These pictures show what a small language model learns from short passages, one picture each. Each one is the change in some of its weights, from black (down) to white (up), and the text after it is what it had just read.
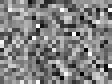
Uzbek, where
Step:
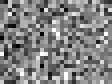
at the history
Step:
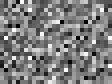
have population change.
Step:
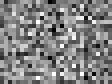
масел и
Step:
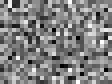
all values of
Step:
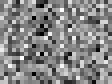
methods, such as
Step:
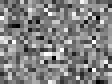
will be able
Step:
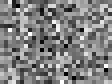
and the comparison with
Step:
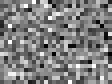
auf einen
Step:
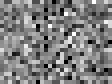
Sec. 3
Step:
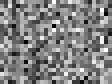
used in the present
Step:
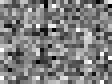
LCM processes
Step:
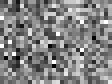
response to complex
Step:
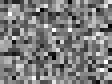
both contain a case
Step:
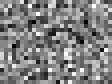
inme ile
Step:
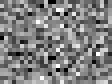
optic disc
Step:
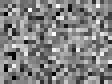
the block it
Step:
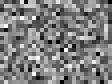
sa kanyang
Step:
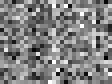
are several publicly
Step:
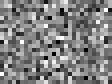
extended in
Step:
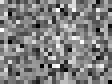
inclusión en
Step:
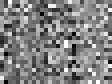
with the results
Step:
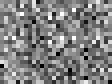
основу для
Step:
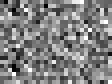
used to compute
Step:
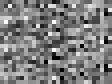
(CA) of
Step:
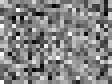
flipping the
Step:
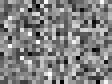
tipo di
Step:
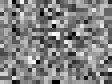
in character and they
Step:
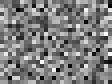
is constructed as
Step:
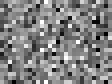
massive stars
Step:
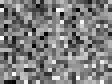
the infection is
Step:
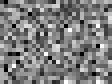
depends on there
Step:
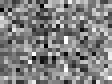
previous studies. Figure
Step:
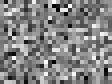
the benefits of
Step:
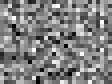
faster and
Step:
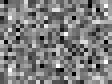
me fez a
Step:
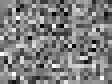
adhiero a
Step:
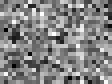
wants to study
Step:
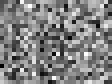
ago along with
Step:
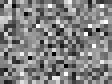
current from the
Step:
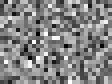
from distinct
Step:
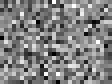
ele corta
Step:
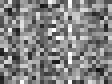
regarding all the
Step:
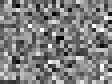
and ${\rm
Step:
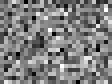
make classes more
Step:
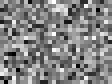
the curvature
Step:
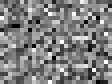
will not be
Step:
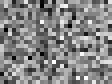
that studies the effects
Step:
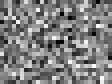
an overview over
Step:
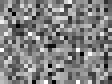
activity among the components
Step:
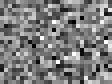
of the peaks
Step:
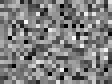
two pure
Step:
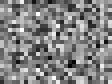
key, and
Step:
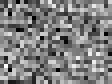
mediante la
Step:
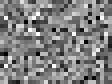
contribuido a
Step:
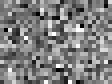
to obtain a
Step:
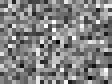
reconstructed network
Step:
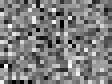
de ser um
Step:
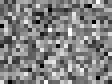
preventing the
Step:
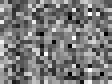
quantum phase transition is
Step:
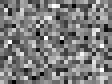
analyzed at
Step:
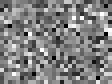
These scales
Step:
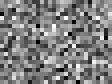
deposited a
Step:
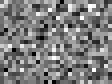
three globular
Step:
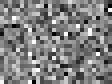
has been used for
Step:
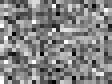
transformation for each
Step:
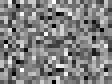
published in the
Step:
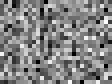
defined as the number
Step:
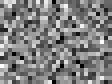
for deriving
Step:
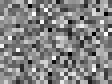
of world market,
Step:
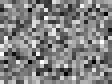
for Advanced
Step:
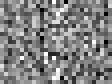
social security
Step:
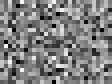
published in this
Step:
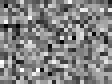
was to inform
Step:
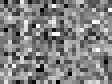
μ m to over
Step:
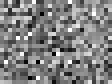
children with normal
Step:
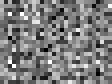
le but de
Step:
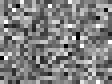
there are two
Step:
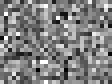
fundamentação é
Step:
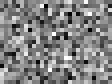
function has the form
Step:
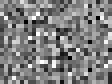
contribuir com
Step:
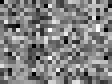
are increasingly
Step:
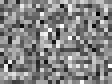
procesos de
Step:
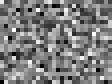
total host
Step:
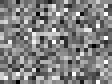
than 1 year
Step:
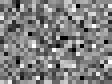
magnetic momentum of a
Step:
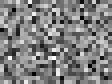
on requirement we
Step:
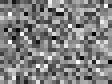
proposed a framework to
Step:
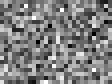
abuse cases
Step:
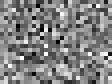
applications, where global
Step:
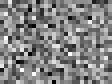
nicht in
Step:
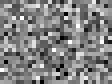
of Gas
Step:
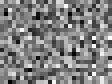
individual, an example
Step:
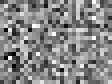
the inability to
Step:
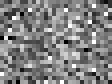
application built
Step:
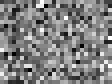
cloud is
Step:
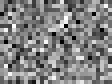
mortality and
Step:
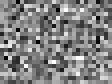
to reach different
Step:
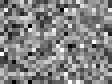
women. In
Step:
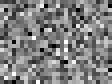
Here is term
